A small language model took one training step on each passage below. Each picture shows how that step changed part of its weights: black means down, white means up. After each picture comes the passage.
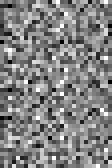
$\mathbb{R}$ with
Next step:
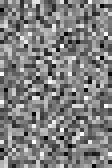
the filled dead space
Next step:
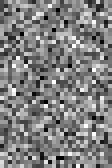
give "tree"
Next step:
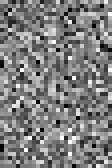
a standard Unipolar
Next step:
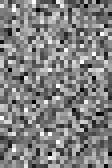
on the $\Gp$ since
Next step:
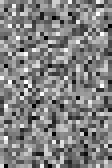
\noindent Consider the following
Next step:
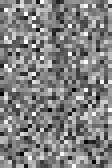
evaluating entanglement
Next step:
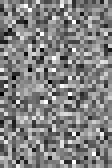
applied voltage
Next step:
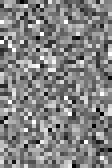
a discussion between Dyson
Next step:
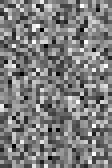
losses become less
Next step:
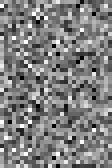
Appendix A:
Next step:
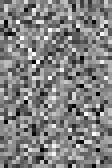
can be a robust
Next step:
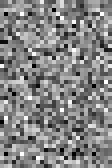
crystal structure in
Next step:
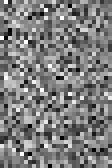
of the drug is
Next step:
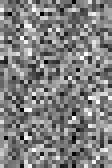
we obtain our simulation model for
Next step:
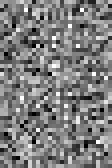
WHO standard for human
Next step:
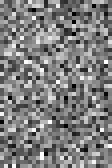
to be congested due
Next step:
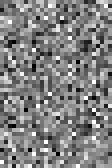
study of Jordan,"
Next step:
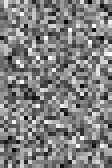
special non-standard
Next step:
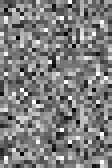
poor (Saradha
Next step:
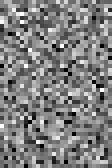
concerned literature
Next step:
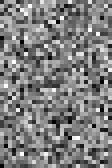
the envelope had
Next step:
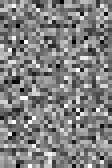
: \alpha < \delta
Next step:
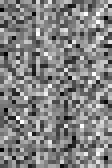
plane further enhances
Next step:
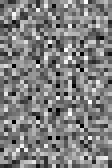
\gamma^*$. Therefore,
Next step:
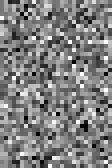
permanent jobs
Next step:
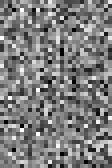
as for any element of
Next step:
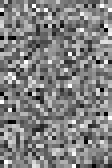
task of checking
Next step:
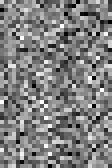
proved directly using the
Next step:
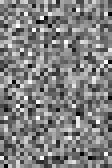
LCL filters
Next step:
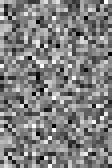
The memory effect of the
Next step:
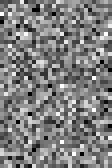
tendon placement are
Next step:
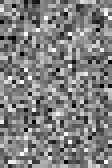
here and justifies
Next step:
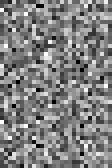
\end{eqnarray*} \quad
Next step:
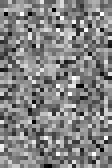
crystal, we are
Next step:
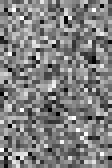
g . Then R/ J is
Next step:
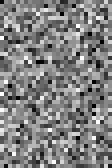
w.r. to the sequence
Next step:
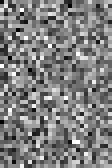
that is subject to a
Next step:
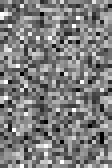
of educational information.
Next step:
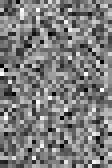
for tasks that depend on
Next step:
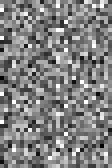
and only if $H$
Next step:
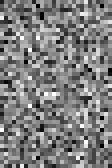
attacks are feasible
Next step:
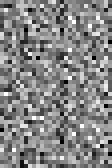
scale invariant density
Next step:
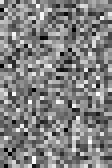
obtained which exhibited
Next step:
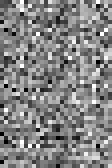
features. This technique
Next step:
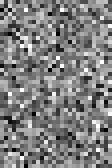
allowed extraction of the
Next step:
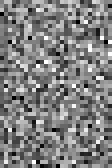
mutants, specific
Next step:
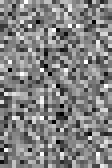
science image with
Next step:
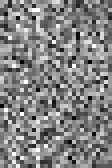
5 to 16 are required
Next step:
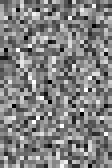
robust and superior
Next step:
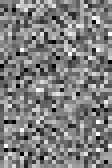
doping dependence of the
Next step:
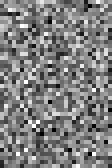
1 GeV. At
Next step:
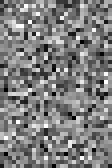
shops to the system.
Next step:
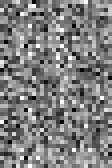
and Lindwal,
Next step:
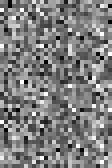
is polynomial time is
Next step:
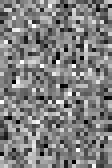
excitable systems are quite
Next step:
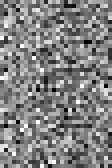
added to the disk at
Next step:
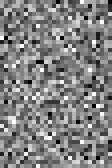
mm and 3 mm,
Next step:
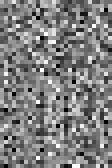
a finite classifying
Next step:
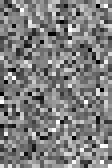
prediction tasks, and
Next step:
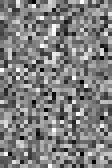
representations drawn from
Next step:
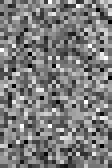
a product, even if
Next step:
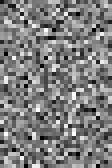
consumption of computing,
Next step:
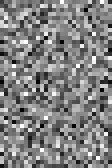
all $s$. \item If
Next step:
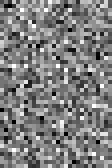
can be linked with
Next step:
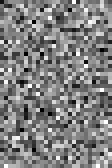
polyhedral complexes
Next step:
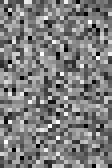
first cut using electrical
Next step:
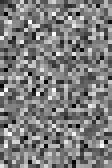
convolution) of some
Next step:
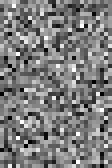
this light soaking
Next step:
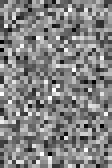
and solutions attaining values
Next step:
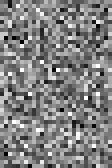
values obtained in the form of a
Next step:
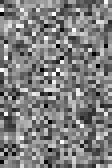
at a grid point
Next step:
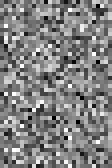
to investigate.
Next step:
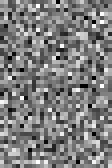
dimensional range (cf.
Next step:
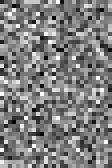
a point $q\in
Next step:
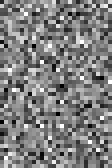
theoretic image of
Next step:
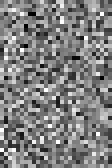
anomaly is a direct
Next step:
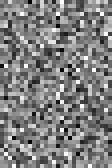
better dealt with
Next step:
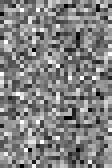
agility. A method for the
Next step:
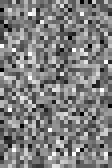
quark $M$ mass
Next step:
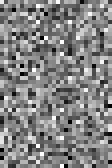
volume possessed
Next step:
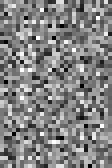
halo mass function and
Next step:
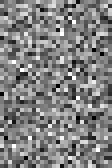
a Fredholm
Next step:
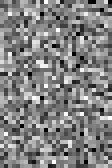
We call the prior
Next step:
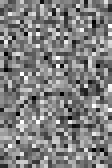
for the period before and
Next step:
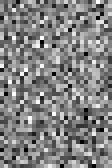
$$ Hence, the local
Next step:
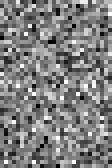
by Andrews,
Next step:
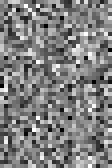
property that exchanging
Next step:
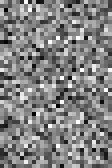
the long run along with
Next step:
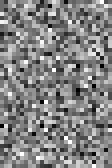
found in these village
